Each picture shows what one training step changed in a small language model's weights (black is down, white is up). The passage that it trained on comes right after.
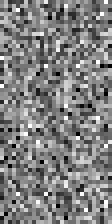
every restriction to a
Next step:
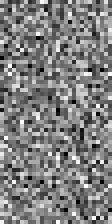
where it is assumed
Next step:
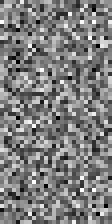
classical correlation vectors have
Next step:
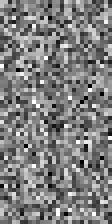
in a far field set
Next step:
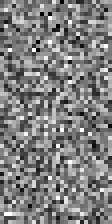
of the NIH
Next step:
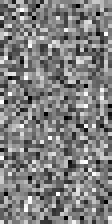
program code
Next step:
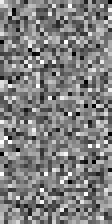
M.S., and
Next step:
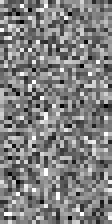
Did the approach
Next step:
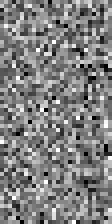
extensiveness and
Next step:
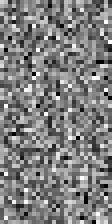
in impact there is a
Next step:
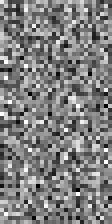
is the class of a
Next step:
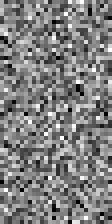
were performed with the
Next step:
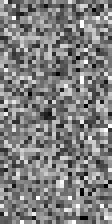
properties in terms of
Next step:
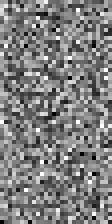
of such pairs and
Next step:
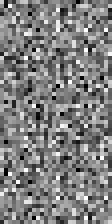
as a 50% increase
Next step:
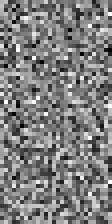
growth in the state variable
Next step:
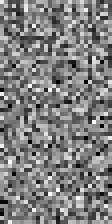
is modeled after those
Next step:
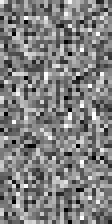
for you here to
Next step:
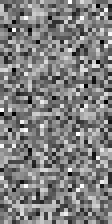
national concept of physical
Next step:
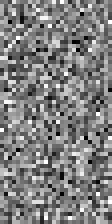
the faster
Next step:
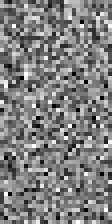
with $\sigma$ being
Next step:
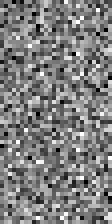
Generally, these
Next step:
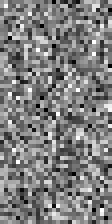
failure scenarios against
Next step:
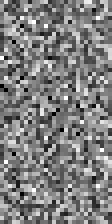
outcomes which are the
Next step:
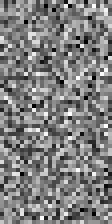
of titanium
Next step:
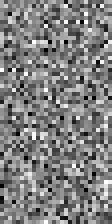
overreliance on
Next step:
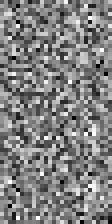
test configuration,
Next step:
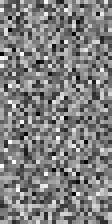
$60$ but this
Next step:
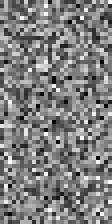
The answer should
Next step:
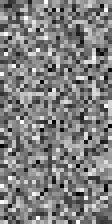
approach usage. The
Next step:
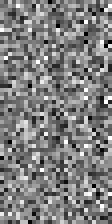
board without ground plane
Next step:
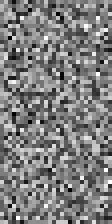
information technologies in the
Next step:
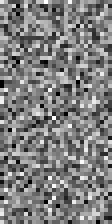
can see that the
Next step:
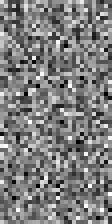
is at least as large
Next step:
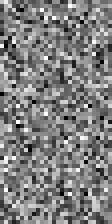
potential for validating the
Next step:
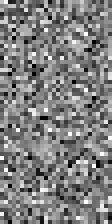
the lower bound follows from
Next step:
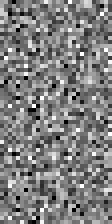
choice of PDF
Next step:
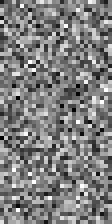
i \leq n
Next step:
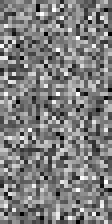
the transmitted
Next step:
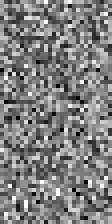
of the components which make
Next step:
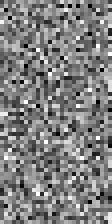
the BZ boundary,
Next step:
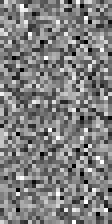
level of contaminants
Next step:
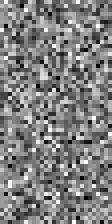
this difficulty was
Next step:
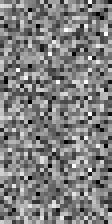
c c c c}
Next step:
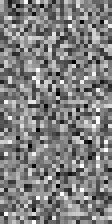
as a column vector,
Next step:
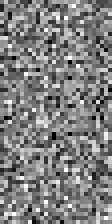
The study of nonlinear partial
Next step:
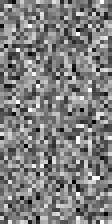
or a full edge or
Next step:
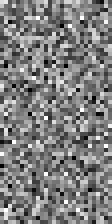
for providing an
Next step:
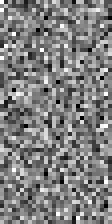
when compare to other
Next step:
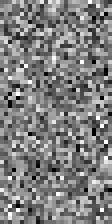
\noindent {\bf
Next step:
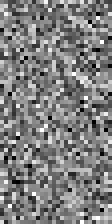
metric values across all nodes
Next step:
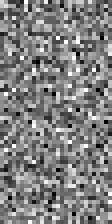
we begin with the
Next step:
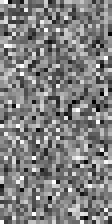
the pairing interaction from
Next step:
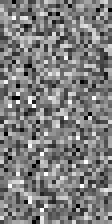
presence of PPA
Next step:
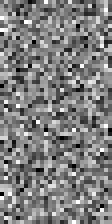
systems surpass the
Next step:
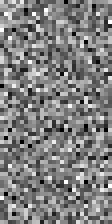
or more generators.
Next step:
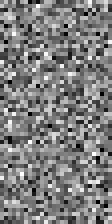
schools) -
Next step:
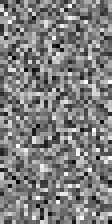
[9]) Figure
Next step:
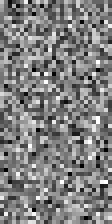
as a function of
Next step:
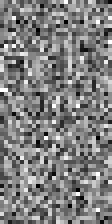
are fit to a
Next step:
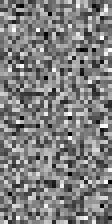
main tasks of
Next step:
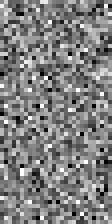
models relies on
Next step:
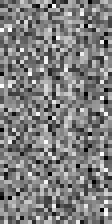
noted that all
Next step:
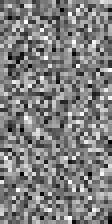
nonsingular, with
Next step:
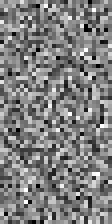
through automated
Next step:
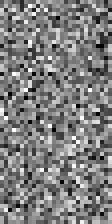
\leq w \leq
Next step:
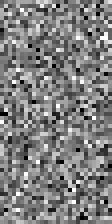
component (orange)
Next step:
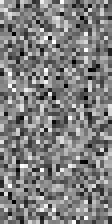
transitions are
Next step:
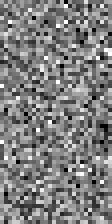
uint allowance =
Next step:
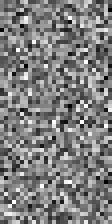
mechanisms during the same
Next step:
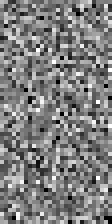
analysis in QCD
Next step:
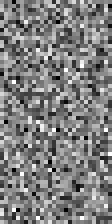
indications that a different
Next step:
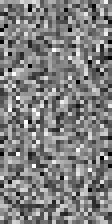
p_{\tilde {\cal
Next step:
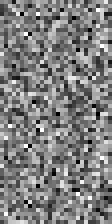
cost, a selfish
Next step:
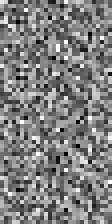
the real data. We
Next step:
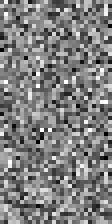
skills and there
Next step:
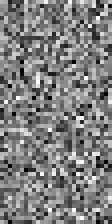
does not form, or
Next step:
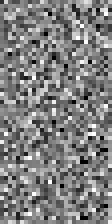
burning stage.
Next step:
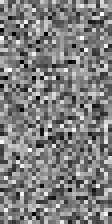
Viceroy and
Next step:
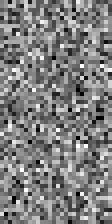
be applied which can account
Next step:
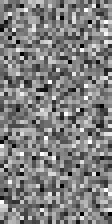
& &duality model
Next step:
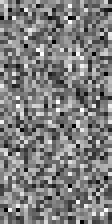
\xi$ is only
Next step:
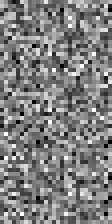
strength compared to the
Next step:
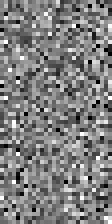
hole concentration is
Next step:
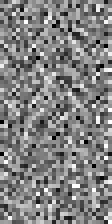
low-dimensional manifold
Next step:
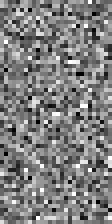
birth (x
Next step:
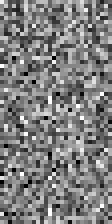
is found that the probability
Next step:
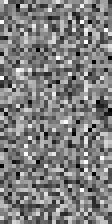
equivalence relation $ E
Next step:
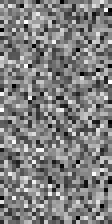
electroweak interactions
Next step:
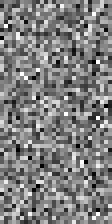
covariant nonlinear field
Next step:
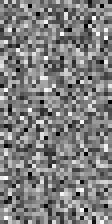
shall only need the
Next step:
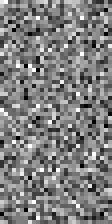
for $0 \leq
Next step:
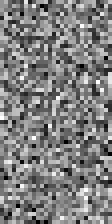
means. This rule
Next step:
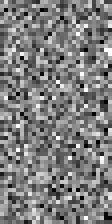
simulations. \item The
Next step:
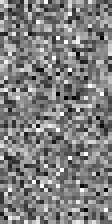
we have $\theta =
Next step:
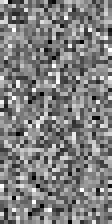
the rewards system and
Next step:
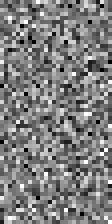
location -- an effect
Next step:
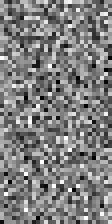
of radius $R$,
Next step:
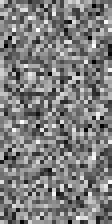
by computational experiments in
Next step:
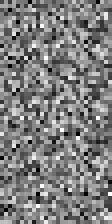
strongly convex over
